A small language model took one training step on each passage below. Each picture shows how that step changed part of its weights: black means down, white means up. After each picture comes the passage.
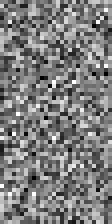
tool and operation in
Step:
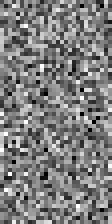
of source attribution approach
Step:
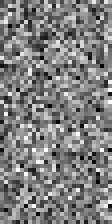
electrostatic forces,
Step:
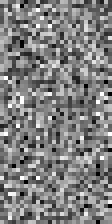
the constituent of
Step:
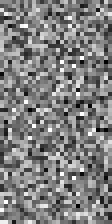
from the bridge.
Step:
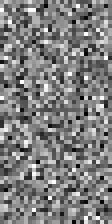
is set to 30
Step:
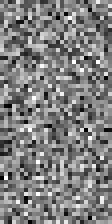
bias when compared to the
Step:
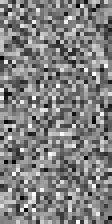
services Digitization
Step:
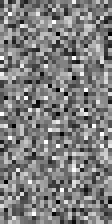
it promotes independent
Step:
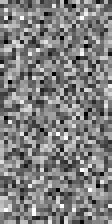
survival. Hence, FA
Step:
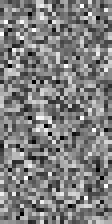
territories combine
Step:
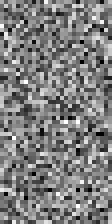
of casting
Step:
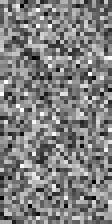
the two limit switches
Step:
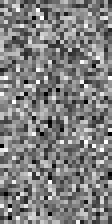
a host of persistent
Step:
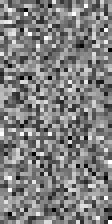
conferences such as
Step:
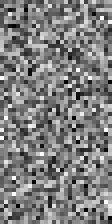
Machine Learning for Computer
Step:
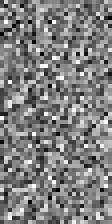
then the statement is not
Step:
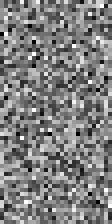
c.c. calculated
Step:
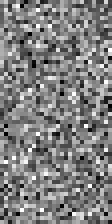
the full CPC,
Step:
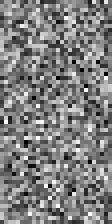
as compared to the
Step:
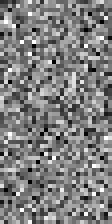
oxime 10 h
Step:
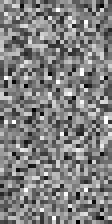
to average stress and strain
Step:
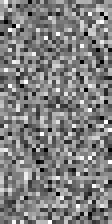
of sub-prime
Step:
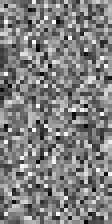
resulting model was 85
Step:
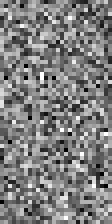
was less. We have
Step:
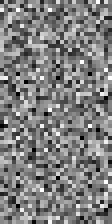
drainage of the
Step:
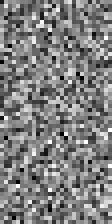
are available anywhere,
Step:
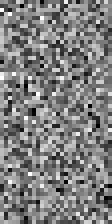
communication, such as giving
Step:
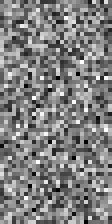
as well as reduction in
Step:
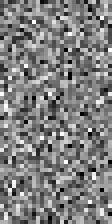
males; table 4).
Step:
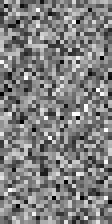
0.92$) reflected
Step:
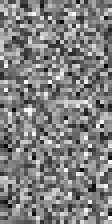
given the questionnaire.
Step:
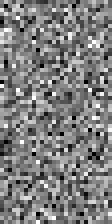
function may perform work that
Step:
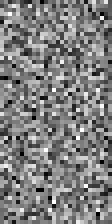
preventing the negative aspects
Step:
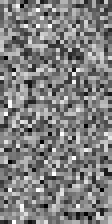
the gold standard for
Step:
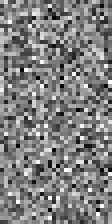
significant effect on dental
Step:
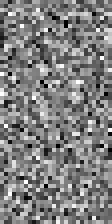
likely to be young,
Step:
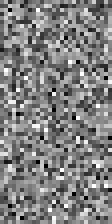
high in dry season while
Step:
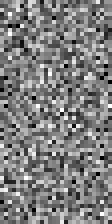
feature generation approach for
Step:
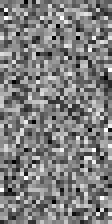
highlights from this period include
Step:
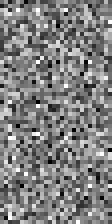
many antibacterial,
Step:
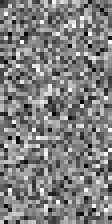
obstructive in
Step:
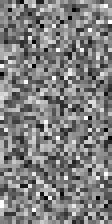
must be understood along a
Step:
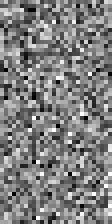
above findings suggest the possibility
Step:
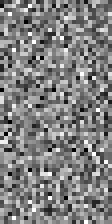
allow publication that will
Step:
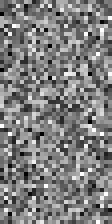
Compound N R
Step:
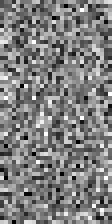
investigation of the characteristics of
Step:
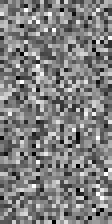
an opinion about their
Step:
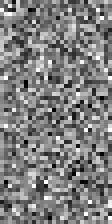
safety of patients was that
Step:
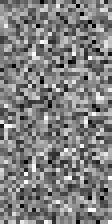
spectrometry are
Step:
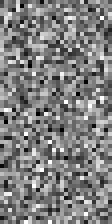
analyzing the development of child
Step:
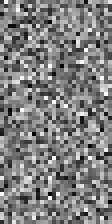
100 DISCUSSION: The
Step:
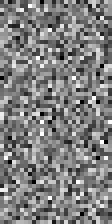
waiting for approximately 1
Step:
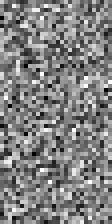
and although we do try
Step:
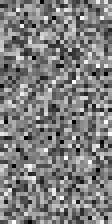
example in the case of
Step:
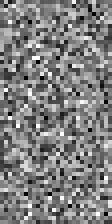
considered adults at the age
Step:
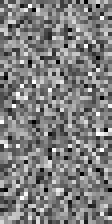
improve quality standards of vehicles
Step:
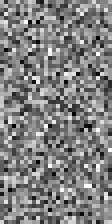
Seventh Framework Program
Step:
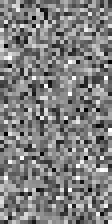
a policy manual)
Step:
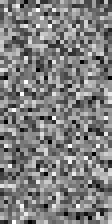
the Ministry of Health of
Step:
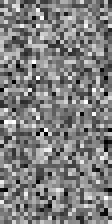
a small percentage of
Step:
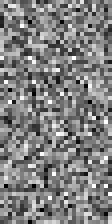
like a glove as
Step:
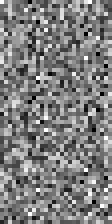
N failures 0 3
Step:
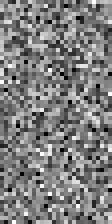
level in the Fov
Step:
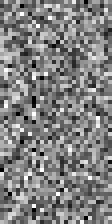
3 systems, focusing on
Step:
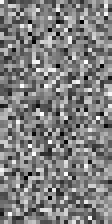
or allow students to
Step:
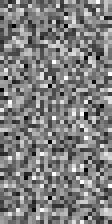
equivalence point can be
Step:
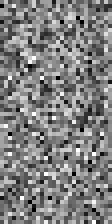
are responsible for human
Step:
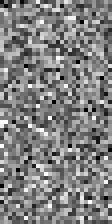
at 15% and
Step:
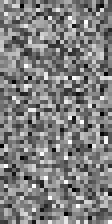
to solve a particular
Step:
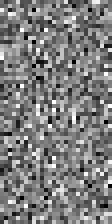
engineering applications include structural
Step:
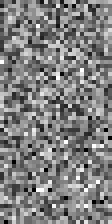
sensitivity and allows a more
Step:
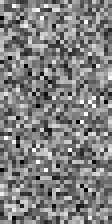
and non-risky
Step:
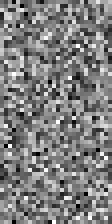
conservation of Sloth
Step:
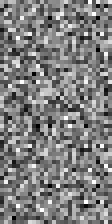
a wider range of
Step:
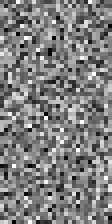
included in the study.
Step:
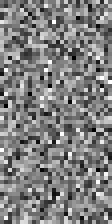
next generation, they are
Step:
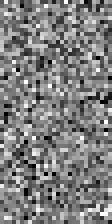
by weight of glass and
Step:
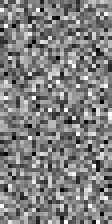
puts forward law application
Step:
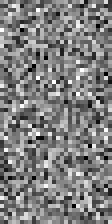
their own special rules.
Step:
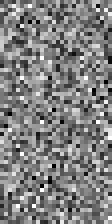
embedded AI teams across individual
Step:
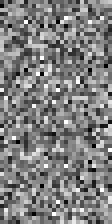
Nevertheless, it could have
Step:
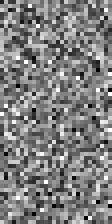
incubation period, the
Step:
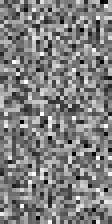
of Life Control group
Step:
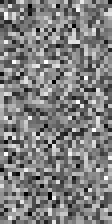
and SB prepared the
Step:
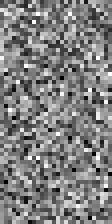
mobilized to healthy
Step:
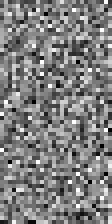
this research the author will
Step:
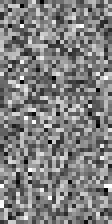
internal rotation, it is
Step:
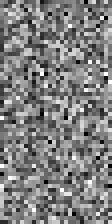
another one is a
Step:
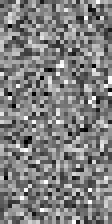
attempts to discern the
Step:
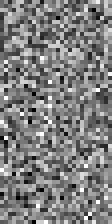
herbalis, atau
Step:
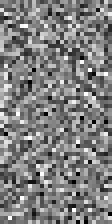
from the answers given.
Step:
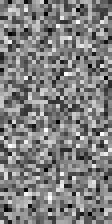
In Proceedings of the
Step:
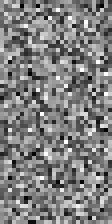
to how they feel.
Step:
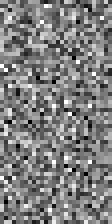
increased due to increased gas
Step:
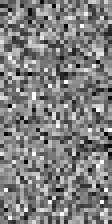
vegetative propagation through
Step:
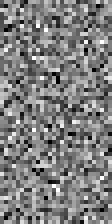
result is shown in Table
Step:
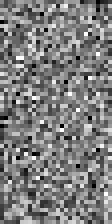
Namakkal and
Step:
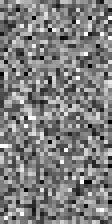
\quad i =
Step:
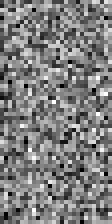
atoms), 1H
